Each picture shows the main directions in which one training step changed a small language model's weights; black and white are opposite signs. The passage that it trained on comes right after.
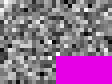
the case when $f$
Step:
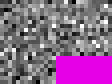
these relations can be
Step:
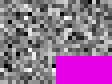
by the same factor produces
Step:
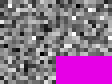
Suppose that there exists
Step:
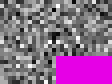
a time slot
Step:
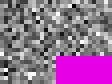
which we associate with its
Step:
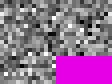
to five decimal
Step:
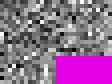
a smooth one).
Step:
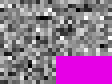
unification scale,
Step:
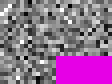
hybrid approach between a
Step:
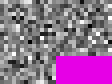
where the terrain is
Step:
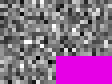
here. The possibility of
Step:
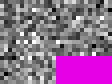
other words,
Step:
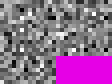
all valuation domains with
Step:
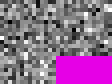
then for $\beta_i
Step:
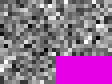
to solve for the
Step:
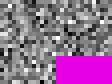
because it is the sum of
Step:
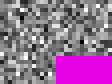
field retains a
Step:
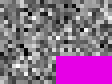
for inclusion in the
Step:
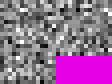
only when $q$ is
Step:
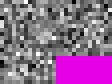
. \end{eqnarray}
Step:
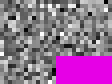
variables we have by
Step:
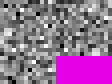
the late schedule
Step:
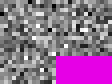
characteristic timescales
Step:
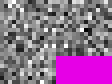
which were labelled
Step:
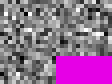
X)$. Given
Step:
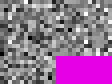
of protons,
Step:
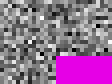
next step, on
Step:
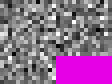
such a way that
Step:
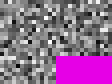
group is intended,
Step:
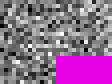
with the SDEs
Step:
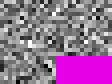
furnace was
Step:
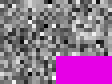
ratio between the number
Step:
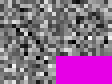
small diamonds
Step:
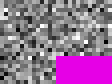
date, Nasa
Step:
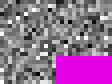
atoms recorded
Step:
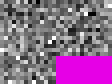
describe how simulations
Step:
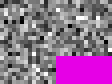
many pixels
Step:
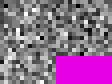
Setting in the
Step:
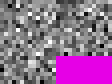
% This is not
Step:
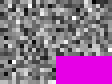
spectrum, and that
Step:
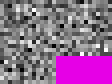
other progressive
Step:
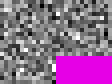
we have two types
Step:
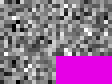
\N_i$ for
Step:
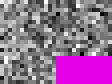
explaining the
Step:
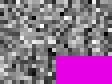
by adding the statements
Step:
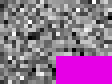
a result, operation
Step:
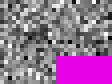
a spanning tree
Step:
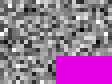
that many problems in
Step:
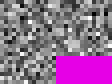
consistent constraint.
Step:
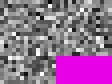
$\oOmega$ to its
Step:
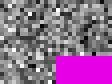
sphalerons will
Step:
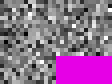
\end{equation} the
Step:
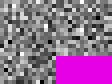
back-reaction is
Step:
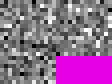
limited in terms of
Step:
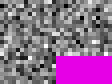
$\forall p\geq
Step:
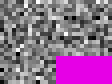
D \rrangle )
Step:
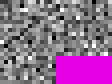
in some frequency
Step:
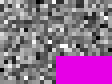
frequency band has
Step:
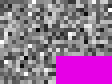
is the measure of an
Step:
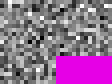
its homology.
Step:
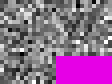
node degree distribution is
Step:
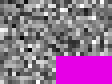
fibers. In
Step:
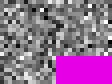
plans, for
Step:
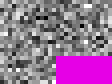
AM of day
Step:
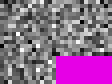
above results. $$T
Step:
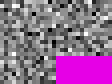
variable with a finite second
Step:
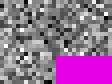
performed among the
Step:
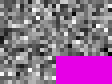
theories of two
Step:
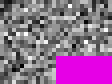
the lower bound of the
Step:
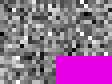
have \begin{equation*}
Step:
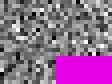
deterministic system is linear
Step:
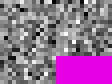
most a codimension
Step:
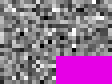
system (TBH)
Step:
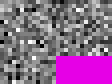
the leader selection
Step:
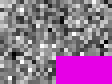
The Ammann
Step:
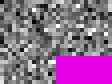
Lie algebras must
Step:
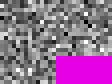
as a product of
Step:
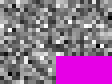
at arbitrary
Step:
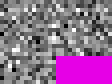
object}, namely
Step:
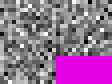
every EAMv3
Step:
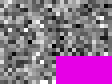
the dominant
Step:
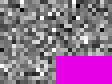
pair) commuting with
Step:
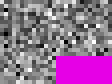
two-level systems,
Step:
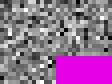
in the sense that
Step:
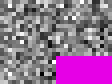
that this expression
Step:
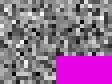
studied. In
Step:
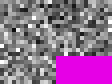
to be in good
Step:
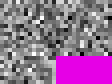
this section which compares the
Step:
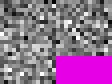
QFT it is possible
